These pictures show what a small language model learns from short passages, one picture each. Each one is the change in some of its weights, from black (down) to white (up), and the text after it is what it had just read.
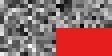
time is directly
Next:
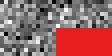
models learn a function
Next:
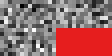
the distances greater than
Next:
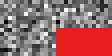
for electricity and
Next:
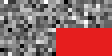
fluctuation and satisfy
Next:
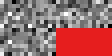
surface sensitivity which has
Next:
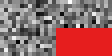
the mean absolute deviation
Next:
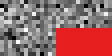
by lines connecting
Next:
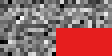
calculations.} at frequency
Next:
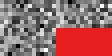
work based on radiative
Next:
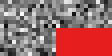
interaction between the light
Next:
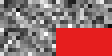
directions), which can
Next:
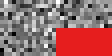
Section 3.
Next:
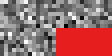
determine the difference of
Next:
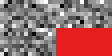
breaking scale. This
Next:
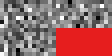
paper, we have
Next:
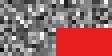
$m$ and
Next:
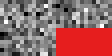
that we only need
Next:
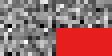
effective temperature evolution tracks
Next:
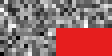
rewritten as
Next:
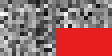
the subtree above
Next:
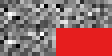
by helical spin
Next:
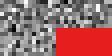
7$ and
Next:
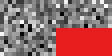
of course, a
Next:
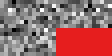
correlations, ranging
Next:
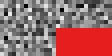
instance, the
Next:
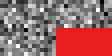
and $\delta F
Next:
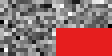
motivation for coupled
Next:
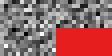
whether the entity
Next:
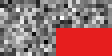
obtained at the LL
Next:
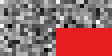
better capture the temporal
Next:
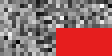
the study of the
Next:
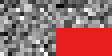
has to be
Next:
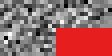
angle to the
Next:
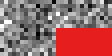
play a significant
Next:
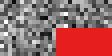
might also prove an
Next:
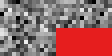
learning for predicting
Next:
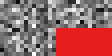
two excitations. The
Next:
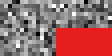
bulge reaches a maximum
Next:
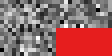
in the scalability
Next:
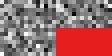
dS + V
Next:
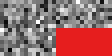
EW vacuum.
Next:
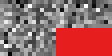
based on the
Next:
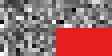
part, we have
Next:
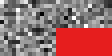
produce the most
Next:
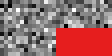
Again, at
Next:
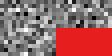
with symmetric relationships
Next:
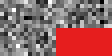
\approx 15$
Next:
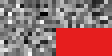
the same manner as
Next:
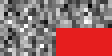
later convenience,
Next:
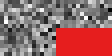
is found to depend
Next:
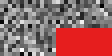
of the bound in
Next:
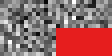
\alpha \delta
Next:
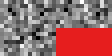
therefore minimize the
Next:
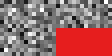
and a ReLU
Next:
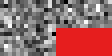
$\sigma$, and
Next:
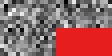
coefficients respectively. In
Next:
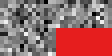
\NET study
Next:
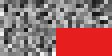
the single particle,
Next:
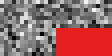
likely tuned ad
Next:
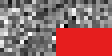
to fit its results
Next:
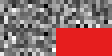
of the system is
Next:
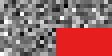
one at a time
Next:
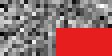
by curve fitting.
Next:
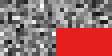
the ramp and
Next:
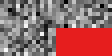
\nonumber \\ &
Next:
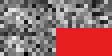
the radiation effects for
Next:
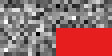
are not entire as
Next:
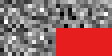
and is sensitive to
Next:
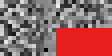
segment four individual
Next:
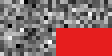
outlier detection
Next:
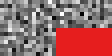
NR will
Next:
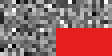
(radial profile
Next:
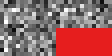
for circuit 0 it
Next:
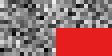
their statement.
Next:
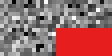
deployments, or
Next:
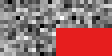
slow movement.}
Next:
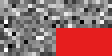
electric field is
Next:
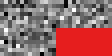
at temperatures approximately below
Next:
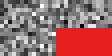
acceleration and injection
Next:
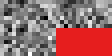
procedure. Nevertheless,
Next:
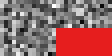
top quark mass.
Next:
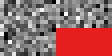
limited regime as it
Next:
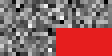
discussion following it regarding
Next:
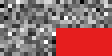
keV energy
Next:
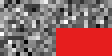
range of functions since
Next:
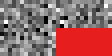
This criterion is obtained
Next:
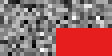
cells have been
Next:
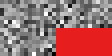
field-dependent Hall
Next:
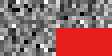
conjunction with such
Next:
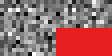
with usage of
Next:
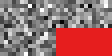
AGNs is still
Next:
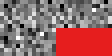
result from the process
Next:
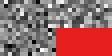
group ${\mathcal
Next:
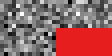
latter formula reduces to
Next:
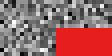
fields more precisely in
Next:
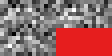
including dark frame
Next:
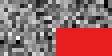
the effect of
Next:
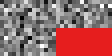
el ExV
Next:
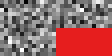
basically set by
